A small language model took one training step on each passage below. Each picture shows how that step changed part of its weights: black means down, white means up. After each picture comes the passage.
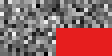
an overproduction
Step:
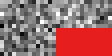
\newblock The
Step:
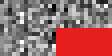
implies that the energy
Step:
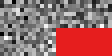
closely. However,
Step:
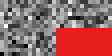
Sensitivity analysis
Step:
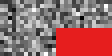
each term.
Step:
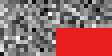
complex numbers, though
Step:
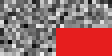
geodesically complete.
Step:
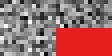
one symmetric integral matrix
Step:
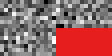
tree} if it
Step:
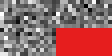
are readily
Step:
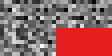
is of the form
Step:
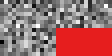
contracted by
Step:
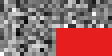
is the direct product
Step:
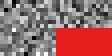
the same).
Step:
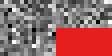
we have phase
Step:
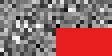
be calculated by
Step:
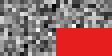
stress that the latter
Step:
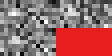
might be the content
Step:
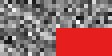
\node at
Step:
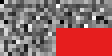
iteratively find
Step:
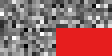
functions. \smallskip
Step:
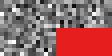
are uniformly quantized
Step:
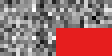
emission intensities,
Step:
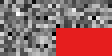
can be rewritten
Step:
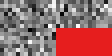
Then we must use
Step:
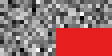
multivalued stochastic differential
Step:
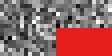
\item The
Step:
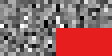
basic AFU
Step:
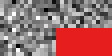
the Riemannian manifold,
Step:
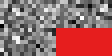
be regarded respectively
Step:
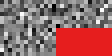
Assume that there exists
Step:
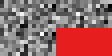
likely that the construction
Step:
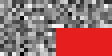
-- cycle;
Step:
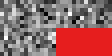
nuclei, their
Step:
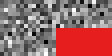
output density. As
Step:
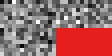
around the line
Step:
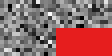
make more informed
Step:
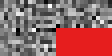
cannot be all the
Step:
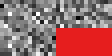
primal or dual
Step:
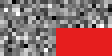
models. Initial
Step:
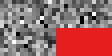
mass around the
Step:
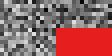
of irreducible representations of
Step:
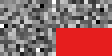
of some 3D
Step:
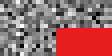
is a classic
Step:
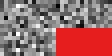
challenges in the
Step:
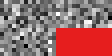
in extracting key
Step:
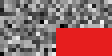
fight is a
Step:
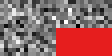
C, and both
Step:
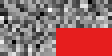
a finite dependence
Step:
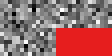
multilayer graphene
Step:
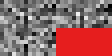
is that the formal
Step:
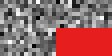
between the calculated power
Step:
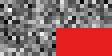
by \eq
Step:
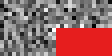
As already laid
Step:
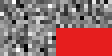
For each number
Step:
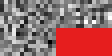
the role of the
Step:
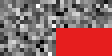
again is a uniformly
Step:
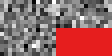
Therefore, we obtain
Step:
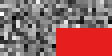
B {\bf
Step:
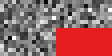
\Delta$ will
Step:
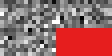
quantum corrections terms,
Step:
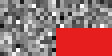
infinitesimal generator
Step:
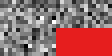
$N$ particles
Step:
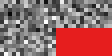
the weak$^*$
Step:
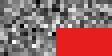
line. We have
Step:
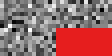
of China }
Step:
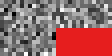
planetary systems.
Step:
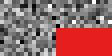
respectively. For
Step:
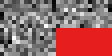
not simply connected.
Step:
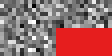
\nonumber \\ &&
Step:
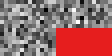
rate of the
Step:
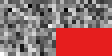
structures we deal with
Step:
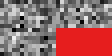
temperature, the system
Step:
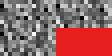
example of an
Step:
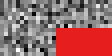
holds the harmonic number
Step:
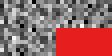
and bounded by
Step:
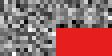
the acceleration and
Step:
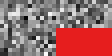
optimizer parameters
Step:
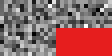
To specify the
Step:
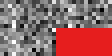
of As and K
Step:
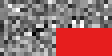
lattice is given by
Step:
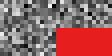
$S$ have
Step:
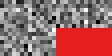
destination $s
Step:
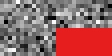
as \beqna
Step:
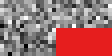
AGB stars with
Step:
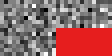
same properties.
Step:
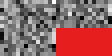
Wong S S
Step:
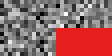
is a exact
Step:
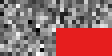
normal vector to
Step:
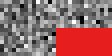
The number of nodes
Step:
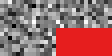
scalarisation}). For
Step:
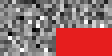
Einstein metric with positive
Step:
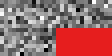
In general, particles
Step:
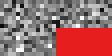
\right] d
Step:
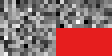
transverse to the
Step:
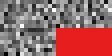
According to Proposition
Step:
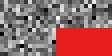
analysis of parametric
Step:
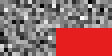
a subcritical
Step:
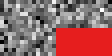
description of a minimal
